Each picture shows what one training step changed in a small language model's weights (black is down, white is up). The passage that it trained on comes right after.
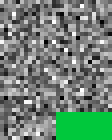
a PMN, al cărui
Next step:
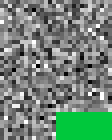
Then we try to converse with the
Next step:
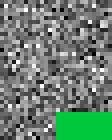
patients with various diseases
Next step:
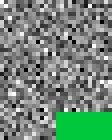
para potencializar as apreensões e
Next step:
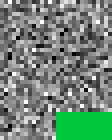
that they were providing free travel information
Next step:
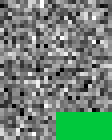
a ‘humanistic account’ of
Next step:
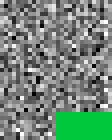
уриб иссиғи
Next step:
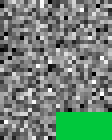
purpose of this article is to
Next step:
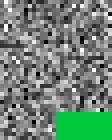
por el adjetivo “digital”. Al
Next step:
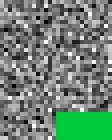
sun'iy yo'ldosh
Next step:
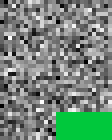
de la enseñanza de lenguas
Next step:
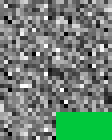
поручений. Возможно
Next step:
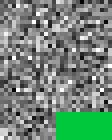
vokal texnikalarining milliy
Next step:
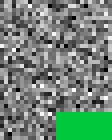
times lower. For instance, at
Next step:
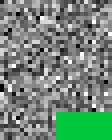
future, it remains on
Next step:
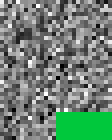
provide supports and services to
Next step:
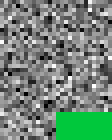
mis oksidi, kristall
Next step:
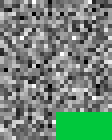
#6 and #16 OR and
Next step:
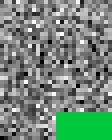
balki ovqat hazm qilish
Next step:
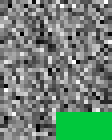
Воронин С.М.
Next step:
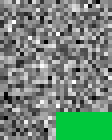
junge, wilde Paar seit
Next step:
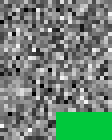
as AMF turnover) produce
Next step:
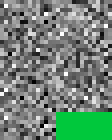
Mohigul Toshtemir qizi,
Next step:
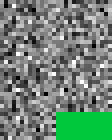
xos xususiyatlari va variantlarini
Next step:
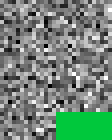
тенденций эпохи:
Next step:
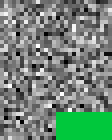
relationship between inflation and its impact on
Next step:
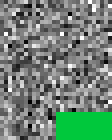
& Health Care Services in
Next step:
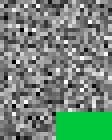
y cinco fueron internados en
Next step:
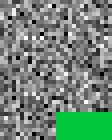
Very active (1–2 intense
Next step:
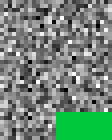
элчихонаси билан
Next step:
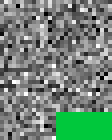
implementation of online booking mode;
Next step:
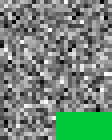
Romanística pela Universidade de
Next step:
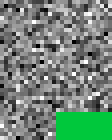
The approach is developed using Krasovskii's
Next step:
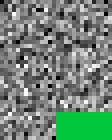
the structure of LSTM network developed
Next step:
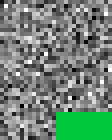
drie rapporten is dat ze het
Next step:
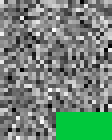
respostas referentes à pergunta
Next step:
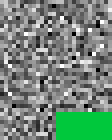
и ограниченными
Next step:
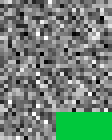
employing (a) conventional and
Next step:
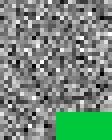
Ertakdagi qahramonlar
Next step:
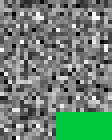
G. WILLUHAN,
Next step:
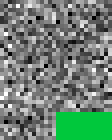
visibilizar el pluralismo
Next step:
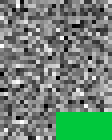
degree area of movement, and
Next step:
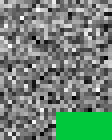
in the monastery. The monastery
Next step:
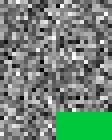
o‘z orzulari sari
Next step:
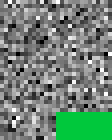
statements: Strongly disagree
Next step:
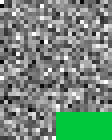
merupakan bagian dari
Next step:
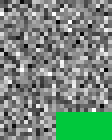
ko’rsatgan artistlar
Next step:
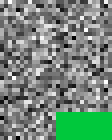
anak yang lahir diluar
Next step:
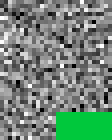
dan—2°C aralıqta
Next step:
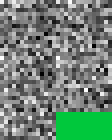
and we will show how they can be designed in
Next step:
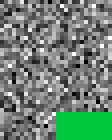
esta evolução, sendo expoentes
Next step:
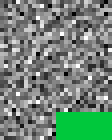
the CBR has lost only between
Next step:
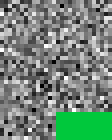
Astfel, în cadrul
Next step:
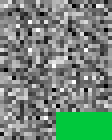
çiçek biçiminde
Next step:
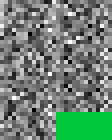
المعرفة حول
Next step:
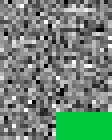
el mismo día su padre
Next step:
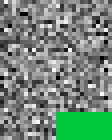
allmähliche Schaffung und
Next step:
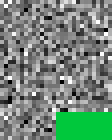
most trucks travel during good
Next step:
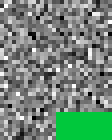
- Original Draft E :
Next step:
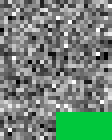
macrofinancial instability.
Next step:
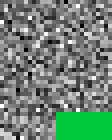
greater than 3.5% and normal
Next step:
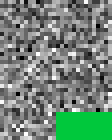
tanlash, muloqotni
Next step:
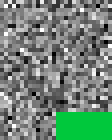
these lofty policies seem defeated
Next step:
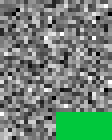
claim became that use was transformative
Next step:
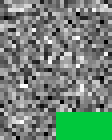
PAS+BPL (3:1) was
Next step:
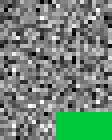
etilishi lozim bo'lgan
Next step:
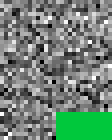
almost no coherency or structure.
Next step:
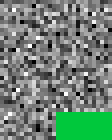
Nadu. In Mysore district it
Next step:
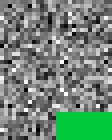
targeted readers of Wuzhen pian
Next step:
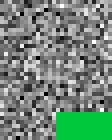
van het basisjaar f
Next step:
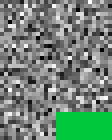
melon density in different parts
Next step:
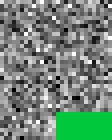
least five minutes before the
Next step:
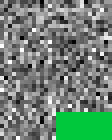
one step majority logic
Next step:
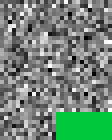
their modules (theory parts) have been
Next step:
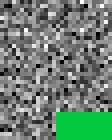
as quickly as possible. Three important
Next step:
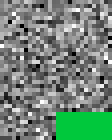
joint degeneration, and loss of
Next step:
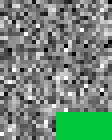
що як сітківка,
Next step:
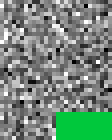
kendi sanatsal birikimini
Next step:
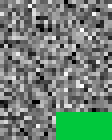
mostra (Empoli,
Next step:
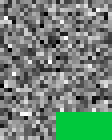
в данной сфере. В
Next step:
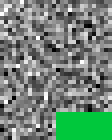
MR, Falanghe PT e
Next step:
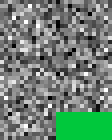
complication rates were highest in autologous
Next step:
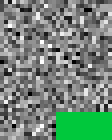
results were better than the rest of the methods
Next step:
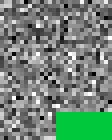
implementation. This paper argues that
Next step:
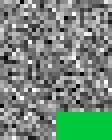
qayd etish lozimki,
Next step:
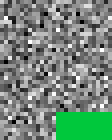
в разработке теории
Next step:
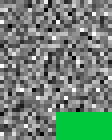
at 1% Table 3: Distribution of
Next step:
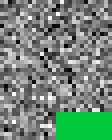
Occurrence CTP Cloud
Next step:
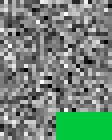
Bandung memberikan pengaruh
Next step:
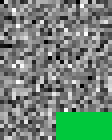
Adj R-Squared
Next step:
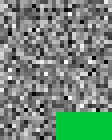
Вироблення власної
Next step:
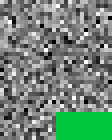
специального интереса
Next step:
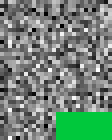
chiqarish jarayonlarining
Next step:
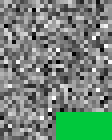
Sciences of Ukraine",
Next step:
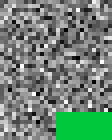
inson jismoniy va psixik
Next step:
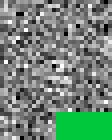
Global Health Systems at
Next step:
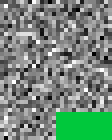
(published in OJ L
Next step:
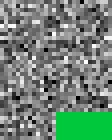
2013, the so-called
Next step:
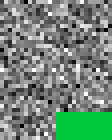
corruption-related issues.
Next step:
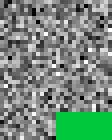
integrativa, buscando produções
